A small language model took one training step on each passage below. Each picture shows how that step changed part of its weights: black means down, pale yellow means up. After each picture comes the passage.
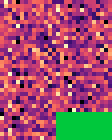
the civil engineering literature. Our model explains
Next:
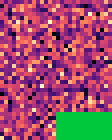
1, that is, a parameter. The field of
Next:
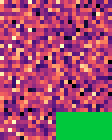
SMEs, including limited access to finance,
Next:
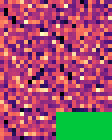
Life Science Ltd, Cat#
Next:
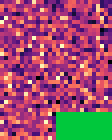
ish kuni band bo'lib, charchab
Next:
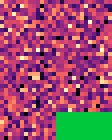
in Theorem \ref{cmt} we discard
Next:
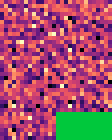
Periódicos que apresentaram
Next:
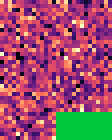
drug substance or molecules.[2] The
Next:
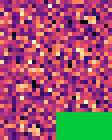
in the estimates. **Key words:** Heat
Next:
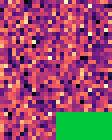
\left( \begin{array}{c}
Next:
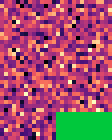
of PARMENIDES. It includes a description
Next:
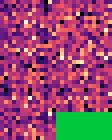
обучения иностранным языкам.
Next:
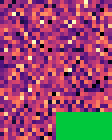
Khongji is Assistant Professor in
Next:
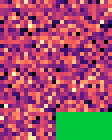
mahsulotlari ko'rinishidagi
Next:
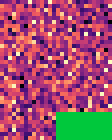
Ravshanovich, iqtisodiyot fanlari
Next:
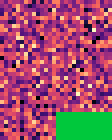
congratulatory message and allows the
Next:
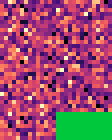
to‘g‘risida”gi va
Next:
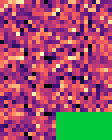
молдадан дәріс
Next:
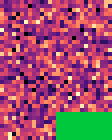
elevation of the reliability and design of the
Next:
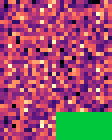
para ulama besar memiliki
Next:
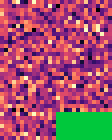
consumption, as it can significantly increase the impact. For
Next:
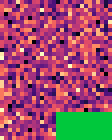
instead of $\langle k \rangle$ and $\langle
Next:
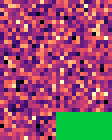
\section{Experiment} We examine diffusion
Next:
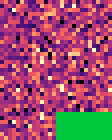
a aplicação da regra concernente à
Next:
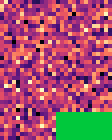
conflicts. Emergency education programmes are designed
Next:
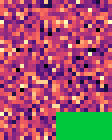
the Secretariat of the ERIC
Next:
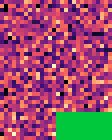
The field trial was in a split-plot design with
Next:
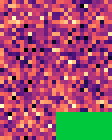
accounting policies, recording of transactions without
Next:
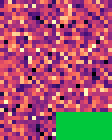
small. Now \begin{eqnarray*} \Delta
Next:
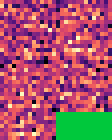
P. Isaev was also supported by the
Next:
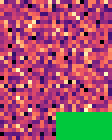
R. F., & Manganelli, S.
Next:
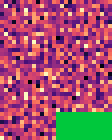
control of LF in the Madurai
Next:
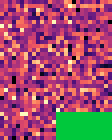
of $N\sup{\rho(i)}$ in
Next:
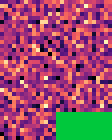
ahlini turli qimmatbaho
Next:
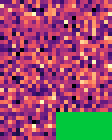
Musical Heritage, intended as
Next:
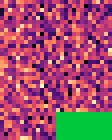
to be 1.99, which is in good
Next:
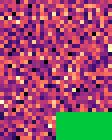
by the reader or viewer to comprehend its
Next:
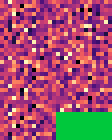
(\ref{eq:cBa2}) yields
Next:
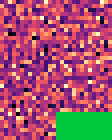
thiocyanate, nitrate and
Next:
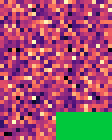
economic assessments (cost-loss,
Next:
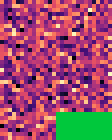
приватного виконавця до
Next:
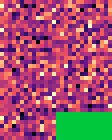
and accountability of AI tools in educational settings.
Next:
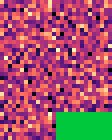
primeras etapas del universo,
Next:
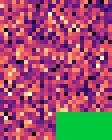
learned from reading about CJ's
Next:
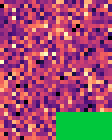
had the natural fire line as road,
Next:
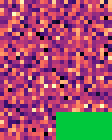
were allocated by the Allied National
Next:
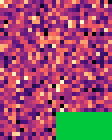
in higher education institutions. For our research we have
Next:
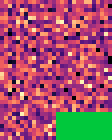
we are interested in the direction of w . So,
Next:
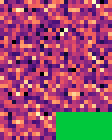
pro Woche, weniger als
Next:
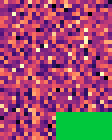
There has been observed a change in the pattern of the
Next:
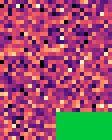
no professor como era no ensino
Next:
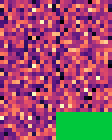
kommunikativ rivojlanishini samarali tashkil
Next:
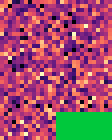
includes the assessment templates for farmers
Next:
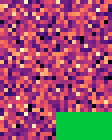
cytoplasm, the species were assumed to
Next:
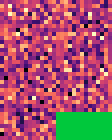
identificar cuatro características fundamentales
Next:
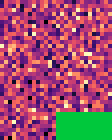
1, r) = n \end{equation}
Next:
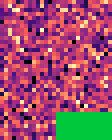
the extra margin that could be gained.
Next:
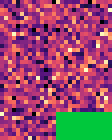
subproblem, and subsequently less promising
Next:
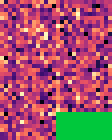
In this paper, we show that the relation to the
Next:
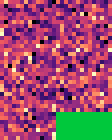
comparatively underdeveloped. This leads to a
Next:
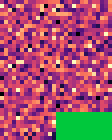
sezilarli darajada boyitgan.
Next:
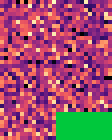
proved and determines the rate of convergence of
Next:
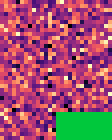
are in $V$, whereas `projections of
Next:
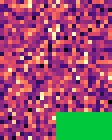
$y$ and rewriting this expression gives
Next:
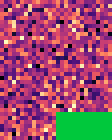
Let $\calR_n$ be the class of
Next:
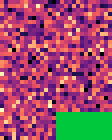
of genus $g$ to $M(\alpha)$.
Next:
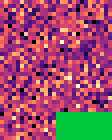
m x - 1 ) / n $. And the condition
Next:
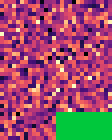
collisions of data transmission without feedback in
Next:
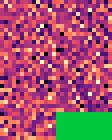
ko'rsatadigan asosiy omillardan
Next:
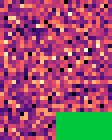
memory is allocated to process visual information
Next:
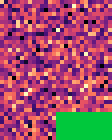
of a hydro plant are the turbine and the
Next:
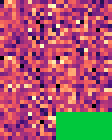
часто осуждались как
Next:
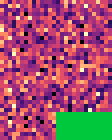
constant. Points $F_1$ and
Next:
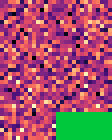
da primeira hora de atendimento;
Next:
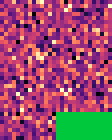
the asymptotics of the excursion probabilities of
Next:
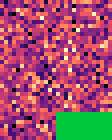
the effort by the participants of IMAS,
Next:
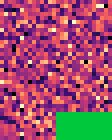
$f \wedge g$, and the following properties are
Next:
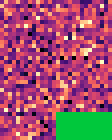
to be specified shortly. The main difference between
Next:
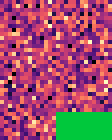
need for flexibility, which allows countries to
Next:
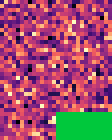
chemical structure encoded in a molecular graph.
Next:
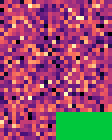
the number of such orbits is equal to
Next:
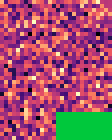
$\nabla$-parallel. The next result shows that the
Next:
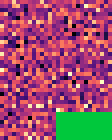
Domestic Investment (DI)
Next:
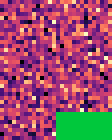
adenocarcinoma right lung and
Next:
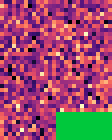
moving to and/or listening to music.
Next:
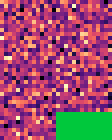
cuerpo de sanarse por sí mismo
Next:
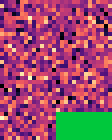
a vector space over an arbitrary ordered field
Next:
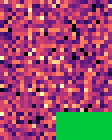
Microplastics can penetrate cell
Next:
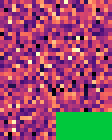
still centres independent thought and encourages the
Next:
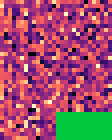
Data RWD.⁸ Real-world
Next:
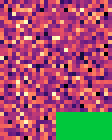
all these that I could not understand and somehow
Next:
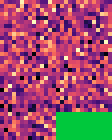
occur within the specimen in pure tension or
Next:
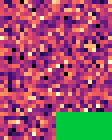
in der ersten Inkubationswoche,
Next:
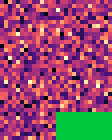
undan ancha pastda his qilgan holda
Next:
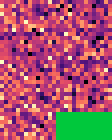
impact was computed using the local communication equation only. Model
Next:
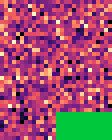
uniformly distributed. Mixture of
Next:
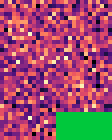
permuted so that \(z \neq
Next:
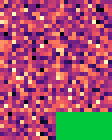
not only national, but also world culture. It is
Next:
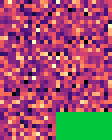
tildeG} |\widetilde{S}
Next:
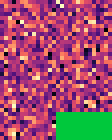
in the above lemma $Z \cap N
